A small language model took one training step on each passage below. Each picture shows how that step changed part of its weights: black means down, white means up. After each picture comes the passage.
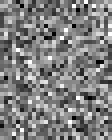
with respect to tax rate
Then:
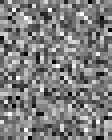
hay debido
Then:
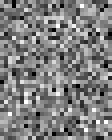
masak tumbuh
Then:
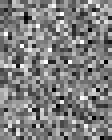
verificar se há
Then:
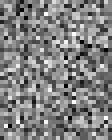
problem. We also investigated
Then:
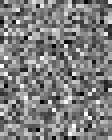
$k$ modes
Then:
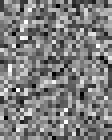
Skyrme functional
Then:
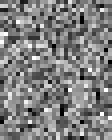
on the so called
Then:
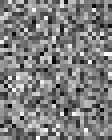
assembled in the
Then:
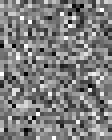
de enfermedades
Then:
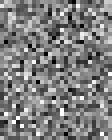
se a atualização
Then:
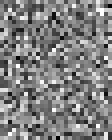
um dos grandes
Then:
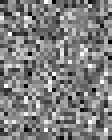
\oiv*. As
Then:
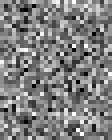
logarithmic formula
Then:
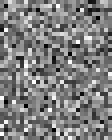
uma entidade
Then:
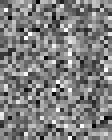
освіти та
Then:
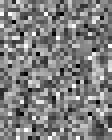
se deschide o
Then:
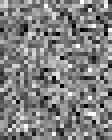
Using the model of
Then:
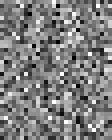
given by the analytical
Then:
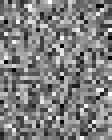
with the spectrum of type
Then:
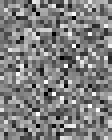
instance in references
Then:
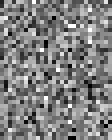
z. T. mit
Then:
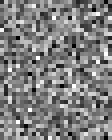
this article discusses the
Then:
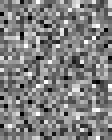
demonstrate robustness
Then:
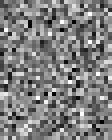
the perpendicular
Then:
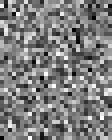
Sasaki T.
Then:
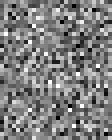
Ularning deyarli
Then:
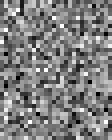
is assessed -- and
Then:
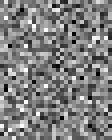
cache. Any
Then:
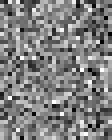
corrections to the effective
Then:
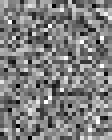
e de saúde, como um
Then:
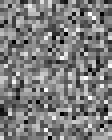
to the target reference space
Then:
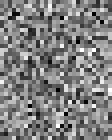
by free-fall time
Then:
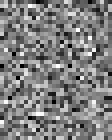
виступила з
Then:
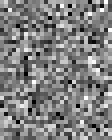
1, we established
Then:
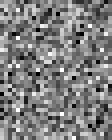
shown that the PPG
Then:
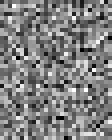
those in the field and the
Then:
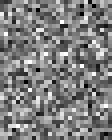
yuz bergan,
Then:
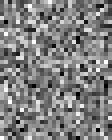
with the wave vector dependence being
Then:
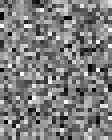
the highest operation temperature
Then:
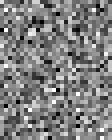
The Einstein equations are
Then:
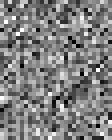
are some outbreaks
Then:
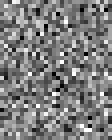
genotype space.
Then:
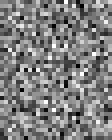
fact of stable observation
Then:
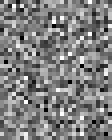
including the recent data from
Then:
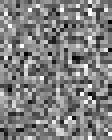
E., Graham
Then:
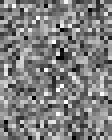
либо как
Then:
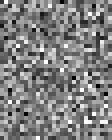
the experimental setup. The
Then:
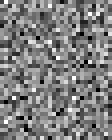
the upper bound on
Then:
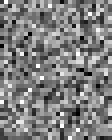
the size of the points.
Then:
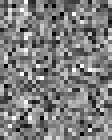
pipe. % The
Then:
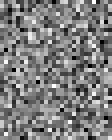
to measure stress and the
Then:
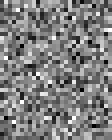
each being assigned to
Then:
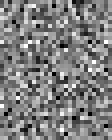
Poppo, L.
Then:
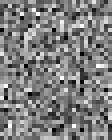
Como puede
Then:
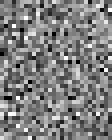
qadrlash kuni»
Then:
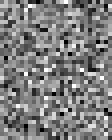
послуг. У
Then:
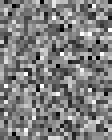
sind. Mit dem
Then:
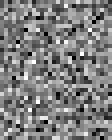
Mayer SE,
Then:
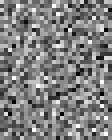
improve efficiency.
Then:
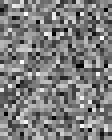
involved disciplines
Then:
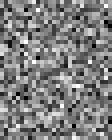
were officially
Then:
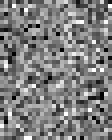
синтезу, де
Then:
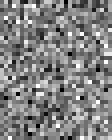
performance, as shown in
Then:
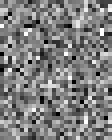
and faster, and
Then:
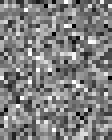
сказать, что
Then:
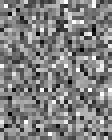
be met when it starts
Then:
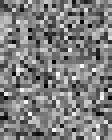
(FFT) algorithm.
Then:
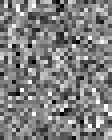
Therefore, the extracted
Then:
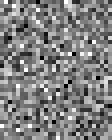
створення та
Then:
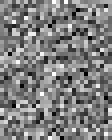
effects of Coulomb
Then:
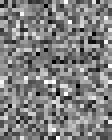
1(a), these
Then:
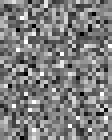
soni oshishini
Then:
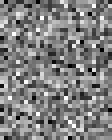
that transforms the
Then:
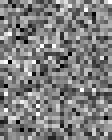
noted that thanks to
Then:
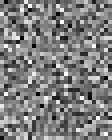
studied. Key
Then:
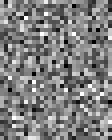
richtig sehe.
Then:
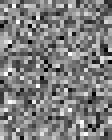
due to the plasma
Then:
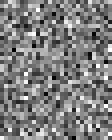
label farm
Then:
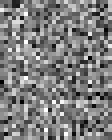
qual sua importância e
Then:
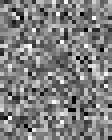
matrix may not commute
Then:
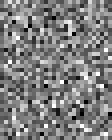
thermal idler states.
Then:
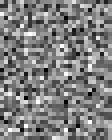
Lau ST.
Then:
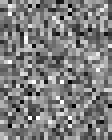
portanto, uma
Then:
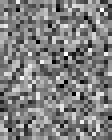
cálcio durante
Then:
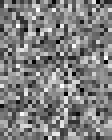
sequences of pulses
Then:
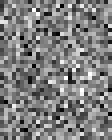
. \end{equation}
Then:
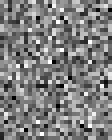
artigo. 2.
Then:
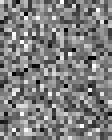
de obstakels en
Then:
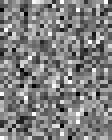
the order of $\Gamma
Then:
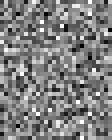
Uribe, A.
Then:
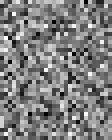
of parameters.} We can see
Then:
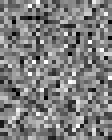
may imagine that increasing
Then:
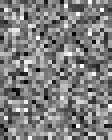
yerine genel
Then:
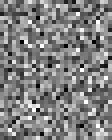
difíceis de
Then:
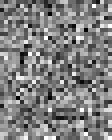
bottom quark, these
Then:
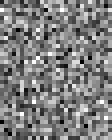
reproduzir os
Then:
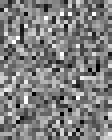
is the number of spatial
